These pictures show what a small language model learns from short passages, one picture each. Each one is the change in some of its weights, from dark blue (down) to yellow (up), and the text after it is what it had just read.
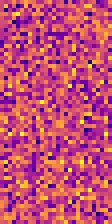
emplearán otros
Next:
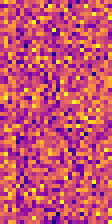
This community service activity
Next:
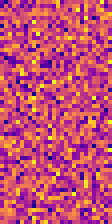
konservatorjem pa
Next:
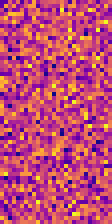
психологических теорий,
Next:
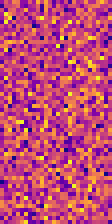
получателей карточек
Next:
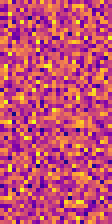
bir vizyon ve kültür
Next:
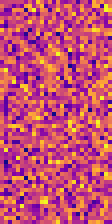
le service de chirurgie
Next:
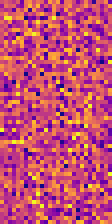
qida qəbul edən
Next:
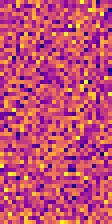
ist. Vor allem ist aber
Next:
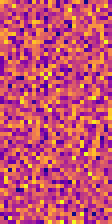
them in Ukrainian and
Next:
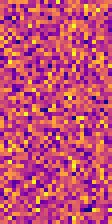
by the twisted mind of a
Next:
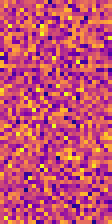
l'interpretazione di
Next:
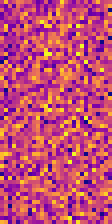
texnik ijodkorlik
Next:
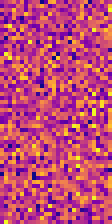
ke pasar tertentu dengan
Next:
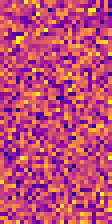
o material bruto
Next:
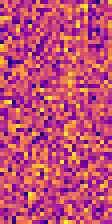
Shunday ekan jamiyatda
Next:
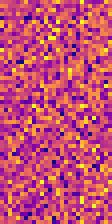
de forma que a memória coletiva
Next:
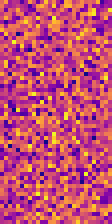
ejemplos, textos,
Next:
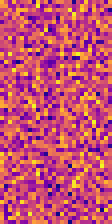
tili. Sintaksis*.
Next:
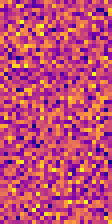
de ANP también implicó
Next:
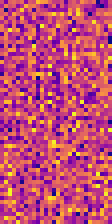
se utilizaron corrales de
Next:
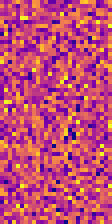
sohasida kadrlarni
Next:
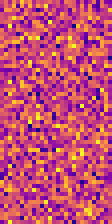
Volume 2/ISSUE
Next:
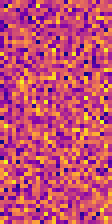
attraversamenti pedonali
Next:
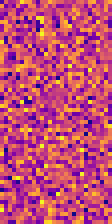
York: Norton,
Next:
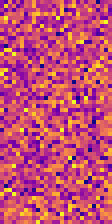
того, як в культурі
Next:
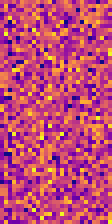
nossas imagens, porque
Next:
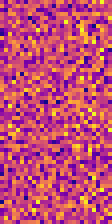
Hasil wawancara dengan
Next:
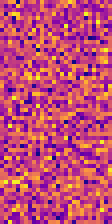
Tuhan. Al-Farabi
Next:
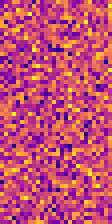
do engajamento em tempo
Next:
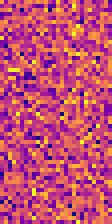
berbagai pihak menjadi
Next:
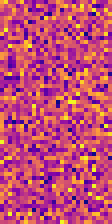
psicomotor e social.
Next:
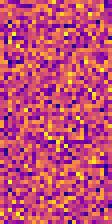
Sh.S. *Diskurs
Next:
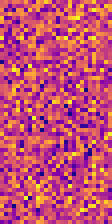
digno de confiança,
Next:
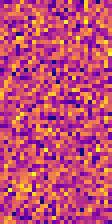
o'zaro munosabatlari
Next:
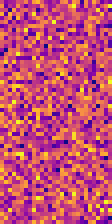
speech, a number of
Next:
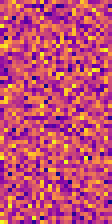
к уничтожению или
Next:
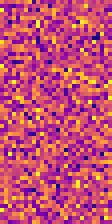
l/s suv beradi.
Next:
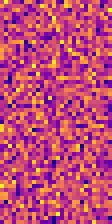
da triagem 296
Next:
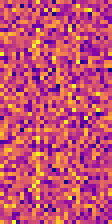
of interpreting a text in a
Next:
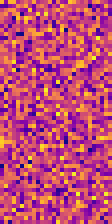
por parte da equipe de
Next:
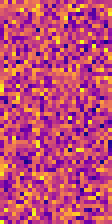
adequadamente. Isso
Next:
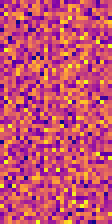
miqdori dollarda mana
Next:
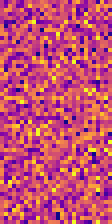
status, biomechanical
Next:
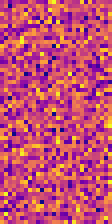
таълиқлар, турли
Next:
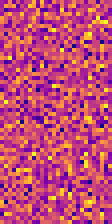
в одной из письменных
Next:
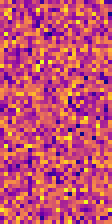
tadqiqot ishlari maktab
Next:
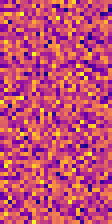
конкурс, игра и
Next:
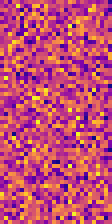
existe um enclave de
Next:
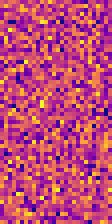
para avaliar, reconhecer
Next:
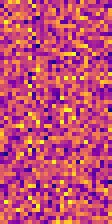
uchun soliq imtiyozlari,
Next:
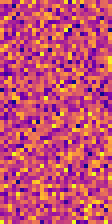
deuxième génération
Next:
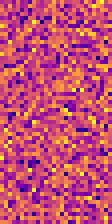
funcionários que não têm
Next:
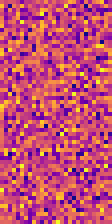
va O.P. Bogdanov
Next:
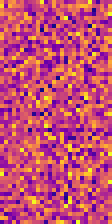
enfermedad avanzada no
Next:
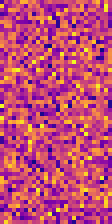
avvicinarono la polis
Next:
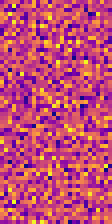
повноваження О. С.
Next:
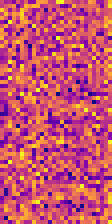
O'zbekiston Respublikasi
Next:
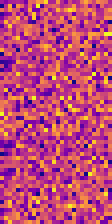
da professora Jaila
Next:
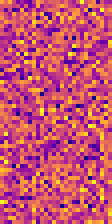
(*data display*), dan
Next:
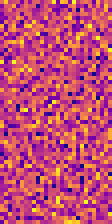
fatores limitantes, tais
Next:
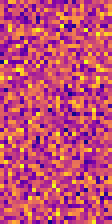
bouteilles contenant des
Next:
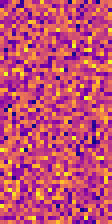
biographical article
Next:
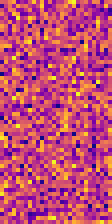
ekan, buni amalga
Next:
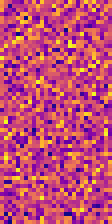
con sus amigos, según
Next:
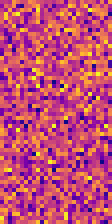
activity: textbook. /
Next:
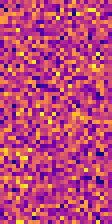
деятельности отдельных
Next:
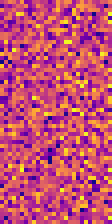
menjadi fenomena yang tak
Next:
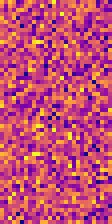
que integram a “Cidade
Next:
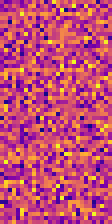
технологического сушки
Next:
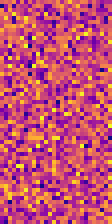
herhangi maddi ve
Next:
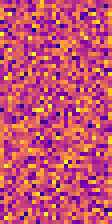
teori-teori hukum dan
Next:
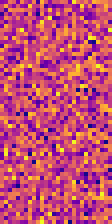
Kostomarov, V.
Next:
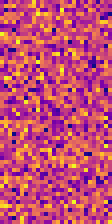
дополнительное свидание
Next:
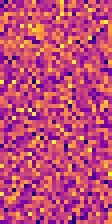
швидше, ніж
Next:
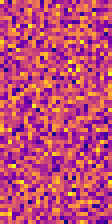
descrito nunca hay que
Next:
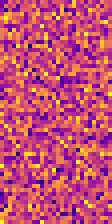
келинаётган шу
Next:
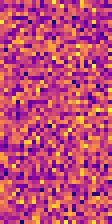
breve perseguição à
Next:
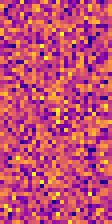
de dependência de recursos,
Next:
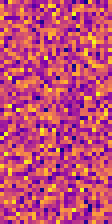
tempo para servir de suporte para
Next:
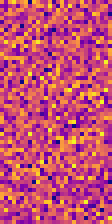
a thorough analysis of
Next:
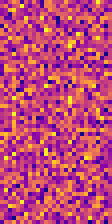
de las subescalas de
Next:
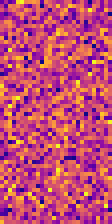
Produktion ist, umso
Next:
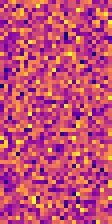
fikrlashga, boshqalarning
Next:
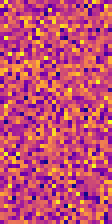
Teorema do Central do
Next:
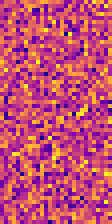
Aires puede aspirar en
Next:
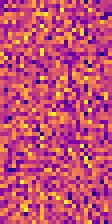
докази та можливість
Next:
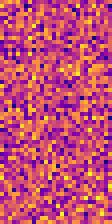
*Encounters with
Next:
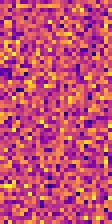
de elementos esqueléticos
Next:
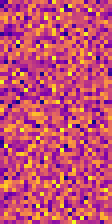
культури Срібної
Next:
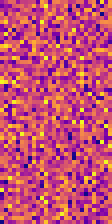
имконини беради.
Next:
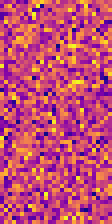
dimensi, maka
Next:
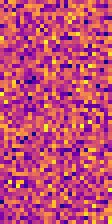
entre las fuerzas políticas.
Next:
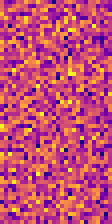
eni 4-5 sm. li
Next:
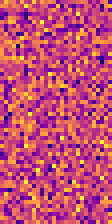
un entorno simulado, como
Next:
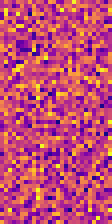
o que há de novo no
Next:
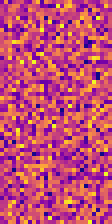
exhaustif des entreprises
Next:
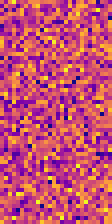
figura 6 (ventana en primer
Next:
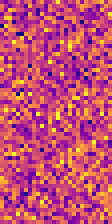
de informação. Antes de publicar
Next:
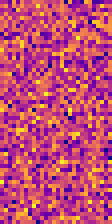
ko‘chirilgan davri va
